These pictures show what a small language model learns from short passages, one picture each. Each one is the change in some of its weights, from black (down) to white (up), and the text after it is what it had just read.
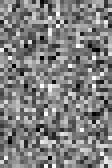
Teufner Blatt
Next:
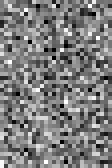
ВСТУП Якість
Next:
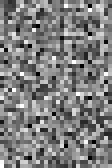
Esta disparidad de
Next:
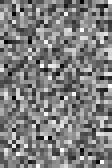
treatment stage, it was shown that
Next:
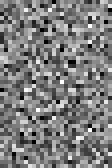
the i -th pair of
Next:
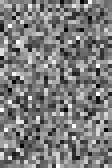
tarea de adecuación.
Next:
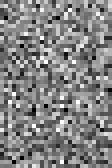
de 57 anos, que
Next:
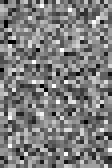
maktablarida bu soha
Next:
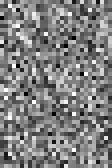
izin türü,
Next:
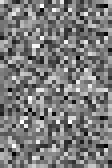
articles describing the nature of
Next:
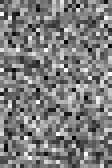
high level parameters are extracted from
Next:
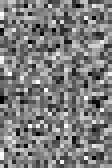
supera la barbarie
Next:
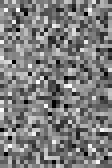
such, the stem formation for
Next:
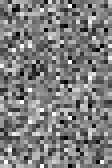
effect of phototherapy on
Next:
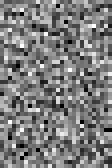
unknown bacterial quantities
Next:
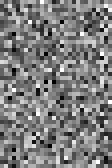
Das, N. S.
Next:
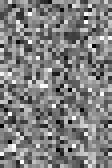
en verplichtingen op
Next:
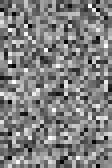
layout features are arranged
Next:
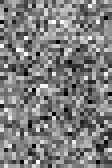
sua assistência uma série
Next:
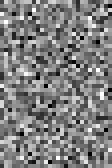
Como o 'retor'
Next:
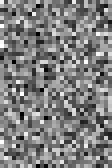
Project Researchers in the Health
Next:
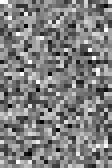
months of age to IQ
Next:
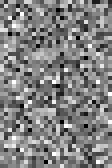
consumidor tem o direito
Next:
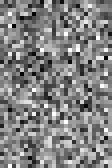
може досягати 170
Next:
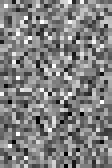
100-mm) concrete
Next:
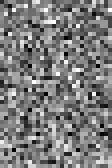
bei Köslin” =
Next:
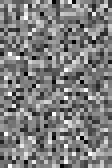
Level Fistula: Low
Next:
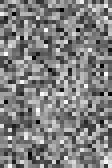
helpful to the authors. If
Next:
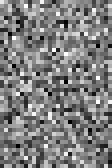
by facilitating hands-on
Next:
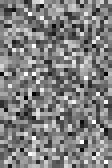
due to sharing vessels
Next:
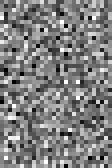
aniq belgilangan,
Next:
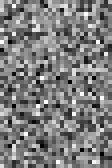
on IC H1.4
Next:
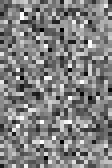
to group documents into several
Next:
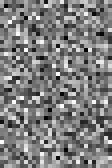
dioxide (CO₂)
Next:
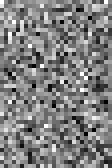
En la Tabla 8 se
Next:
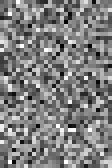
yuridik fanlar
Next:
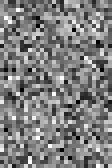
descriptive data. We
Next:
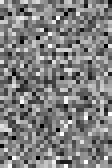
lines upper pores 46
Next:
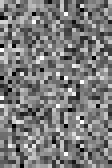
the same stock solutions, and
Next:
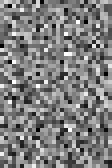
often deliberately include
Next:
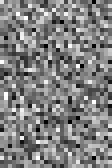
show that, we particularly deal
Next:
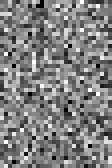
на моніторинговій
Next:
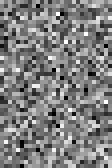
for NR reinforced with silica
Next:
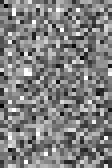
o alergénio
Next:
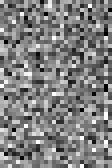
calls count methods was followed
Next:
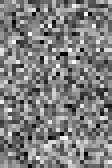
increasing evidence that videos are a
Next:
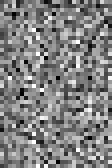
Digital lies the whole experience of
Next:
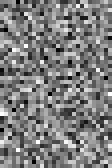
The low-income and
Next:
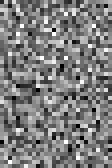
knowledge, languages,
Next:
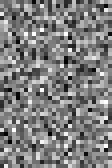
and clinical studies Heliyon
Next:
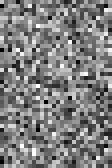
process of foreign language learning, are
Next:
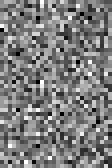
sanksi dalam upaya
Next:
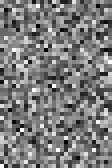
Відсутність волі
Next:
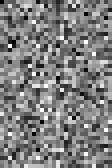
systems face numerous farm-level
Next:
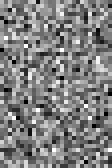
als gevolg van
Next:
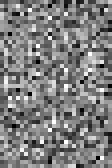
production profoundly affects the
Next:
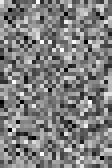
4 helix innovation ecosystems
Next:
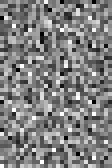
faoliyat olib borayotgan universitet
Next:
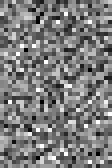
years ago, various concepts and
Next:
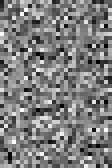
tertiary care hospital of
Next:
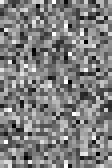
прифронтових та
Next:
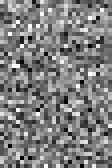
Board (IRB),
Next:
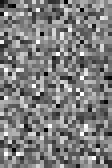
was 0.48s which was
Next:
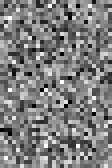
ser) multinível,
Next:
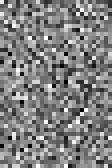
политэкономии к
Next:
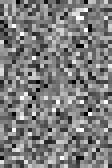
barcha muammolarni
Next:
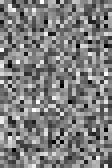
tahun terakhir,
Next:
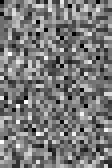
través de los indicadores
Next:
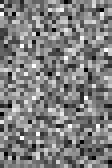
women are better equipped to take
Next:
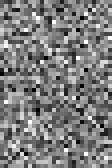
direct payments. The low investment
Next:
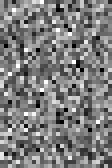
appeared to influence the work reported
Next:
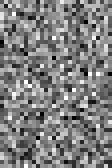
ont pu bénéficier
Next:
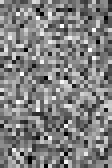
9% among patients subjected to
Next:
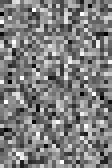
normas. En ese caso
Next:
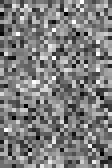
of decision processes. *Lecture
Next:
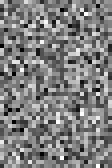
berbagai macam
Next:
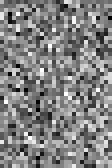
a response to the research question.
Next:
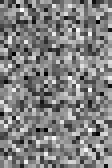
it is also Ethereum
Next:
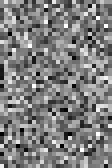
задана цена,
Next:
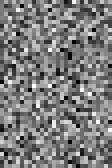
mg/kg) ham yuqori
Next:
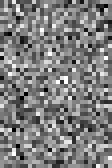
residence, socio-economic
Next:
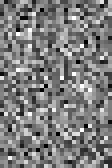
volátil e pode se
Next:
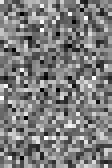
avoid a "cookbook"
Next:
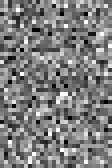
diabetes, weight,
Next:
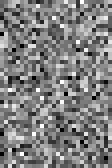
moments with her father
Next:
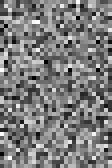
sustainable dietary practices by assessing
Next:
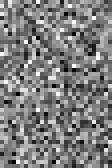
water supplies. Most
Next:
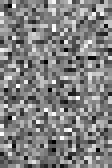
/ spinalpunktur
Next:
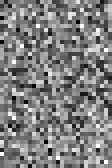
the role of nurse for
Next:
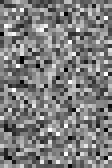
for the protection and development of
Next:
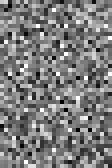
dori vositalarini
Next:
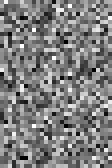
Signal content that is
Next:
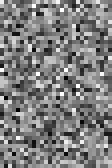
values in the Table 1 have been
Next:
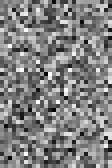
and under natural conditions are subjected
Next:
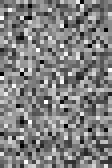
daya dan pencemaran
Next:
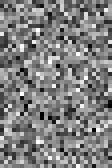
tools with which to solve a
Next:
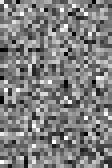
В заключении можно
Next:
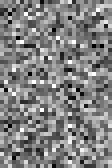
be carried out through suppression
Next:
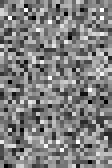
examined various aspects of the development
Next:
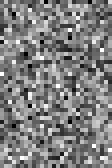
between the provision of videos
